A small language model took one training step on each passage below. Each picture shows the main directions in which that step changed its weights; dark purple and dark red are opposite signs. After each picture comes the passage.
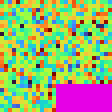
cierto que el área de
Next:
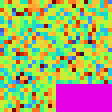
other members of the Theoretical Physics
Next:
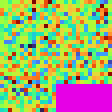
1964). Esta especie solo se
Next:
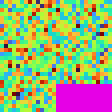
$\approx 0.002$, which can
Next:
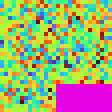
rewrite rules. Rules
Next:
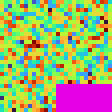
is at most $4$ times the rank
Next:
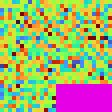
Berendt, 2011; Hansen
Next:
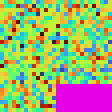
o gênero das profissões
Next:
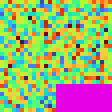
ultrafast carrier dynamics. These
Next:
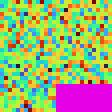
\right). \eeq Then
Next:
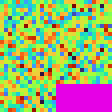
shall describe Hachtroudi's construction
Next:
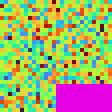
русинами Бачки
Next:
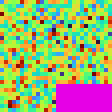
por el Ministerio para la
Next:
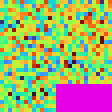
только в развлекательных
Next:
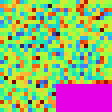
jucat de savantul
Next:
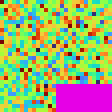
class $\mathcal{U}_{\be}$) give
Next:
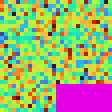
Xitoy, AQSH,
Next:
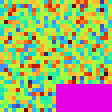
class of spacetimes, the only viable
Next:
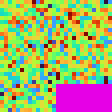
they lose their energy, while the
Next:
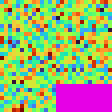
end-to-end delay metric has
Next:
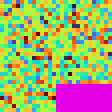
Esperanza. La ausencia de una
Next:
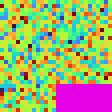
$\Delta M_{ij}$, but not so
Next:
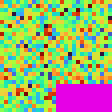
Tsallis exponential in the coefficient of
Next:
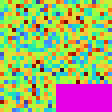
narrativos para demonstrar a
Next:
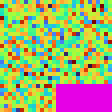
We acknowledge R. E.
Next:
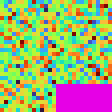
problem for algebraic groups. Roughly
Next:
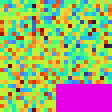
the threshold effects remain relevant also in the
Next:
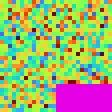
apparent resonances are shifted to higher
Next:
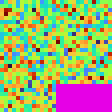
6), en yüksek
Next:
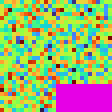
estetik didi, avvalo,
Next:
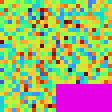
transformations, but at the price
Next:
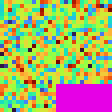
battery usage per day for
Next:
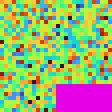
We consider that these numbers vastly
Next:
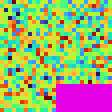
Bethe-vacuum data of up
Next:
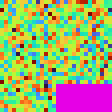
dimensional D7 worldvolume theory and
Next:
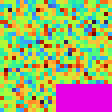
naive $x^{*}\rightarrow
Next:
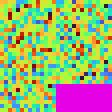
mengoptimalkan era globalisasi dan
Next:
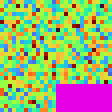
$\Omega$ is monotonic (for
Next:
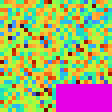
utilized to obtain a UB.
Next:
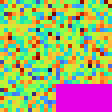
we perform a $3D$ generalization
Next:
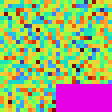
we show this by direct computation.
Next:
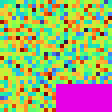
$\overline{G}$, such that
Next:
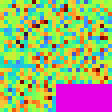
is restricted to odd values for fermionic
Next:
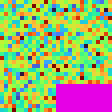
region in the case of heavy
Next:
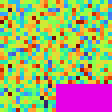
defined by \eqref{pq} and
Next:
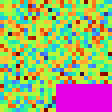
assess the nature of the incident and whether it
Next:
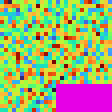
from Lemma 6. \hfill $\Box$
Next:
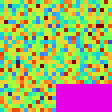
The absolute convergence for ${\rm
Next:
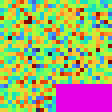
jurídico e político
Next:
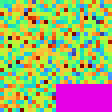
у ці системи завдяки
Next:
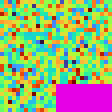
concentrate on limited polymer space,
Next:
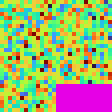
Let's note $A = \frac
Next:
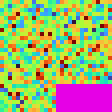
її вирішення».
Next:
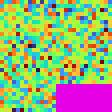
борувчи тергов органи
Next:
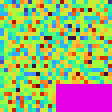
control \cite{W}. His view
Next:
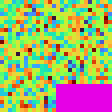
and answered below:
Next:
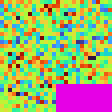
we have \begin{equation*}
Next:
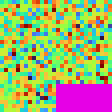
dissipation of the bulk motion energy occurs. If
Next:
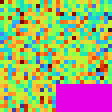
model and can be further enhanced by
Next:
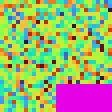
основного материала исследования.
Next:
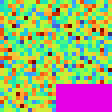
in the real, virtual, and
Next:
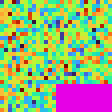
Zanjabil yaxshi
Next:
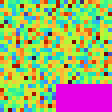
apreciablemente, como se
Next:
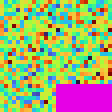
the hydrodynamic and the
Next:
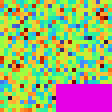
any domain with smooth boundary; let
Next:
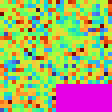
intermediate-cooling state, its
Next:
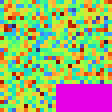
benefit of binary star matching is
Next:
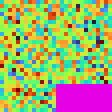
show the construction of an imprimitive
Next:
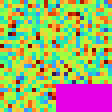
that the fundamental requirement of stability does not
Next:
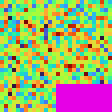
because communication information is insensitive
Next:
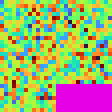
For photometry of archive
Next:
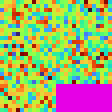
squark sector are set to zero by
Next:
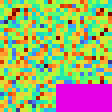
in Table~\ref{tab:par}.
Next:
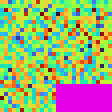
tendrán que hacer
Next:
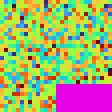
forms $\left . dp _j
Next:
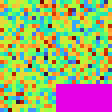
inicial. 1.3 La
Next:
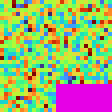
of the Klein-Nishina
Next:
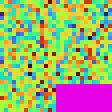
the floor function. Note that at
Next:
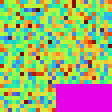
clear that $W(1)$,
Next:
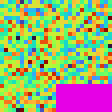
to determine optimal behavior. Particularly
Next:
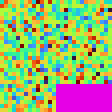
укоренившихся еще
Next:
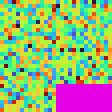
кўриб текшириш кўп
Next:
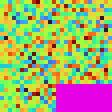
positifs du leadership.
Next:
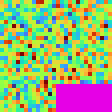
motion upon keeping the trace of
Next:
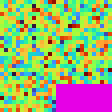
managed by the National Research Agency
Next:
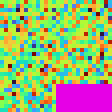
solution matrix $F_0(t)=
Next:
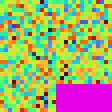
$U: \mathcal{C}^A
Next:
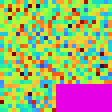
properties of the films were analyzed and
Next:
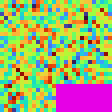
filmmakers can not only iterate
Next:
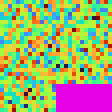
Chow, X.J.
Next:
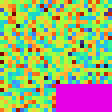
analysis are two scalar field models with a
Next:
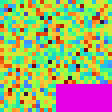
Galileu Galilei, ao
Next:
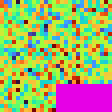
screening parameter. Such plasma effects
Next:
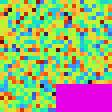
partida (Durkheim,
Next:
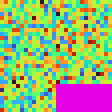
*Revista Colombiana de
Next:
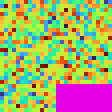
luogo, l'unità sistematica
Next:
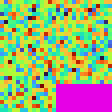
measures $(\mu_n)$ on
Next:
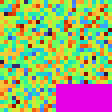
a (symmetric) ``simple mechanical
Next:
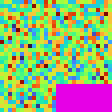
You take an observable like,
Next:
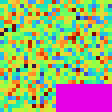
Jasmani Siswa
